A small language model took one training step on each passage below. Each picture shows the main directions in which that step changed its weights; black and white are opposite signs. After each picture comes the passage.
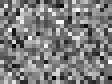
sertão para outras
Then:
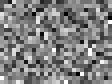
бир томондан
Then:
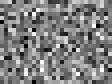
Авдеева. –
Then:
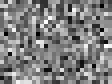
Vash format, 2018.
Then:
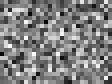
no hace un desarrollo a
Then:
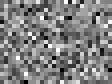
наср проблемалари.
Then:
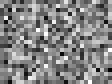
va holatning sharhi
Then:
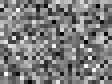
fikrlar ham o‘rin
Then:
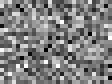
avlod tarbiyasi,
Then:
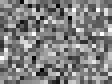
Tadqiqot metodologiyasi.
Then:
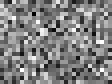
Узбекистане. –
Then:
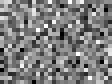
13. Naimov,
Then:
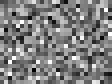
va hujjatlardan
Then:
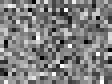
el abandono de la
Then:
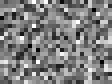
projects using
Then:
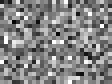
potrebno odpreti
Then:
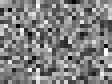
enterprise, economic
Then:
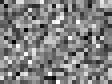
D. Hachinski's
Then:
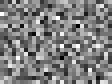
незалежності України.
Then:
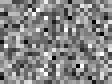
тарихий давр
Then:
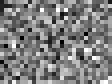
de compétence en
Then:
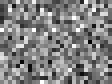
BE EQUAL
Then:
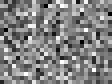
linguagem, o que
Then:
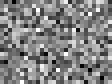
луғати. –
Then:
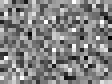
aan dat ongeveer
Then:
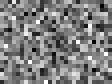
районного суда
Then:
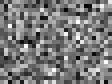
British Museum of
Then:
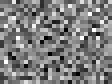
цьому етапі
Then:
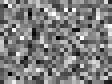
dirigido a revelar
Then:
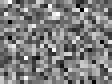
associado às
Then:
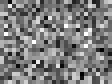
макомов. В
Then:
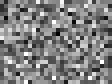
receio é outro
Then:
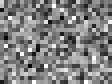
etish bilan o‘quvchilarning
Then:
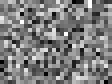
Santa Inês,
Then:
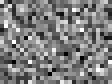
comportamientos e
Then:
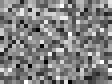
Destino de lixo
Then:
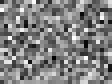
estar subestimados uma
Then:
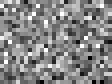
milik daerah pada
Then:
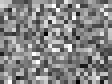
taken prisoners;
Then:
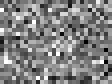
os demais povos
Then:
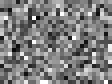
de informações sobre nascimento,
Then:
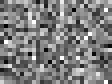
en elimineren van
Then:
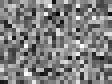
natijalarini umumlashtirish
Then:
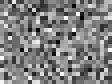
на длительном
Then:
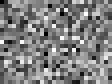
el fallo del más
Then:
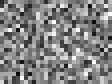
ozon Yerni
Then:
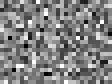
beginning of the
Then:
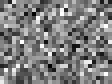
борада олиб
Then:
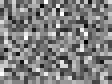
l'aula? A
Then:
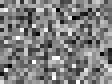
membuat inovasi
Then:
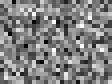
После получения
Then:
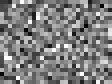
keyin (1 va 5
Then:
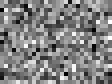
есть наделен
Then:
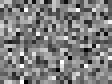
usuli, tovush
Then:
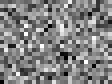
из положения стоя
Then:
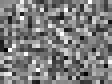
- Inhaltlich geht
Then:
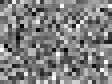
поранених основної
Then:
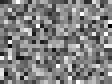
of the reincarnation
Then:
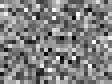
problema; II)
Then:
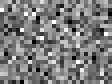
сейчас темпы
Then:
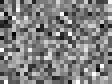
memberikan edukasi
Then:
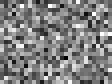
Moreno sostiene que
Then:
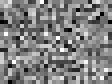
vaqtdan buyon
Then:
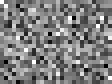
paketli mobil
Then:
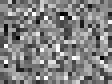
университета им.
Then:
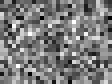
İşleri Masrafları ve
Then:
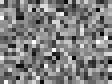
цитокінів під
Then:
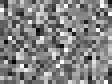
relationship management
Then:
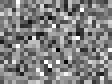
• ha colaborado
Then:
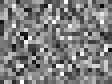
será observado como una
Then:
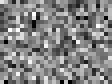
Федик. М.:
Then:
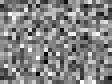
student, so they
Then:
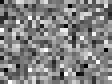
provides information on the
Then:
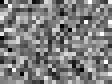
mengacu pada transisi
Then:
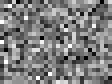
язык относится
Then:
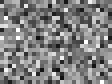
de usufruir dos
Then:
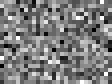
bo'lgan shaxslarni
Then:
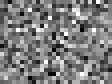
with the Palestinian
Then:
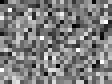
verde, il mediano
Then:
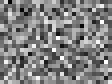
se refiera a la
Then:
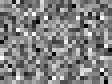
и подтверждают
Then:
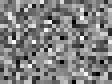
uma mesa interna para
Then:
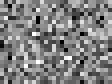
мероприятий по
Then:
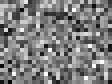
Long-Term and
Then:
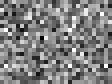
den fabrikant van
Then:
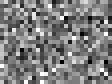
qiladi. Kognitiv
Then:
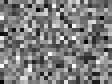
kamaytirishda foydalanuvchi 3
